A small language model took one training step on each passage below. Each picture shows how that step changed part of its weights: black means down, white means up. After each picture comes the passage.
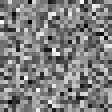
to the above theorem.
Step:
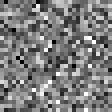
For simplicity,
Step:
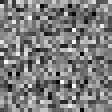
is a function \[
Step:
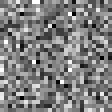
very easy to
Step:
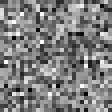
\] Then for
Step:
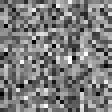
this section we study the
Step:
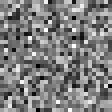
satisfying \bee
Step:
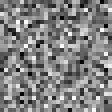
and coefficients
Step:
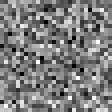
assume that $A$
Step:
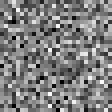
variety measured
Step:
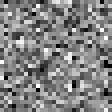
We shall estimate the
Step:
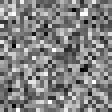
$R$ is a
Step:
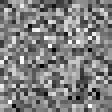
our display we
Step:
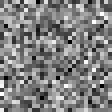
\cos t}
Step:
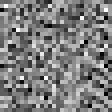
. \endaligned $$
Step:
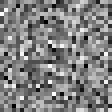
that in the second case
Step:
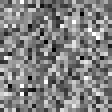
initial value problems.
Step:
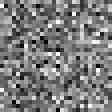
{\it mapping
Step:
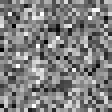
the countability
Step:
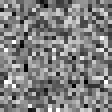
A lower bound of
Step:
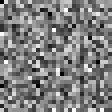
Also, by
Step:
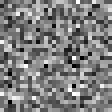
algebraic properties is:
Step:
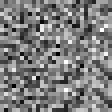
modules with
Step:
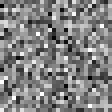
domains included
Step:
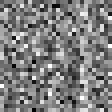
this question in
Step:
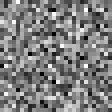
therefore, that our
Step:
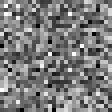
T. Kim,
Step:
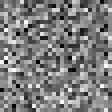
and we see that the
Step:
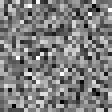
in its analytic
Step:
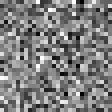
is the same as under
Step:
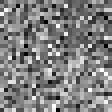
that $\g$ is
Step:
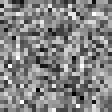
as $n \to
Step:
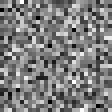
competition between
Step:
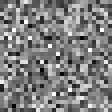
to the remaining
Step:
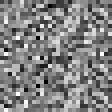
we would like to
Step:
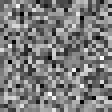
H$. In this
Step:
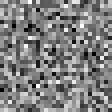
new even in
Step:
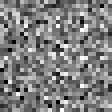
has one boundary vertex on
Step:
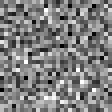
on the edge
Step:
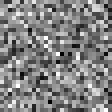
weak equivalences into
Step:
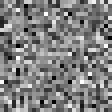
sheaf of
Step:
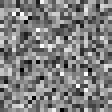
strips, then
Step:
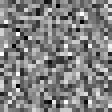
universal algebra
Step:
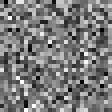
graphs with a
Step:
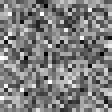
One can show that
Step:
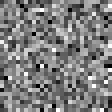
$\phi'\colon H
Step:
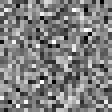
it must hold that
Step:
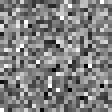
and special components
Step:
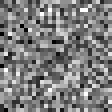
system (1), if
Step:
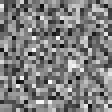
the function $\varphi$
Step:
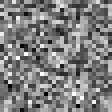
of $F$, say
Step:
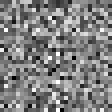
a fixed point.
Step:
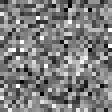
with $f\in
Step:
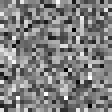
is again no
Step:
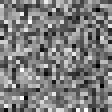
thus satisfies the
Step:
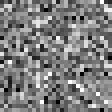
replacing a
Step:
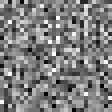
bad case;
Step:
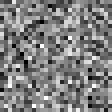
form of the function
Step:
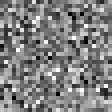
\C$ with
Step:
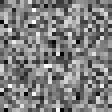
the independence
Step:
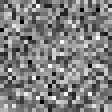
R$, for some
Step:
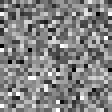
on its boundary. If
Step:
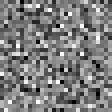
homotopy groups
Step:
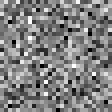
open subgroup $N$
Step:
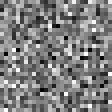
methods traditionally used
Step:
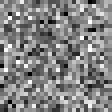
operator: Main property
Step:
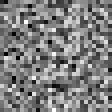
for the symmetric
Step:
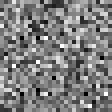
are only a finite number
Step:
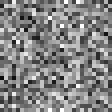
the kernel
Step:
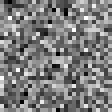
Artin map
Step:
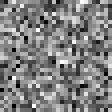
now observe that the
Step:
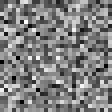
to see that the
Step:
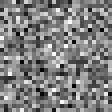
of a tensor
